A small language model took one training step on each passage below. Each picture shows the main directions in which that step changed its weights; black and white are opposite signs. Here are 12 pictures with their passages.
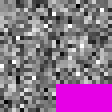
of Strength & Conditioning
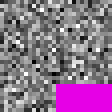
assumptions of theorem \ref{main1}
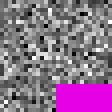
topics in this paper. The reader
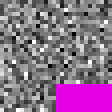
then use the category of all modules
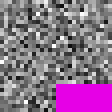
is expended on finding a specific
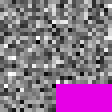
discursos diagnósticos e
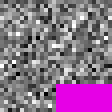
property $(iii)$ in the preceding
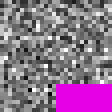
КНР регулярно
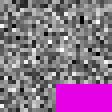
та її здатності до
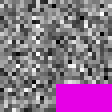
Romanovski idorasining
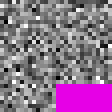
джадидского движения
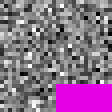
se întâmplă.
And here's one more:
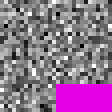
repeat this description here. The most important
